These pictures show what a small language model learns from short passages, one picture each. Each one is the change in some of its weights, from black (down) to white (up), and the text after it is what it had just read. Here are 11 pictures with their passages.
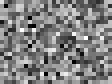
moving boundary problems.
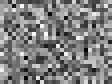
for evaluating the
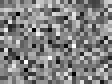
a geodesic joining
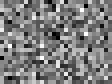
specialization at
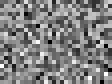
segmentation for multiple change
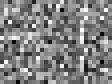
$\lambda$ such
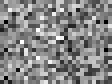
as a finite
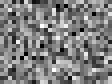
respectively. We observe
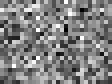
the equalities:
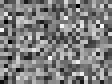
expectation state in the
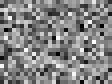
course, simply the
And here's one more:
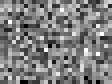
In this case,
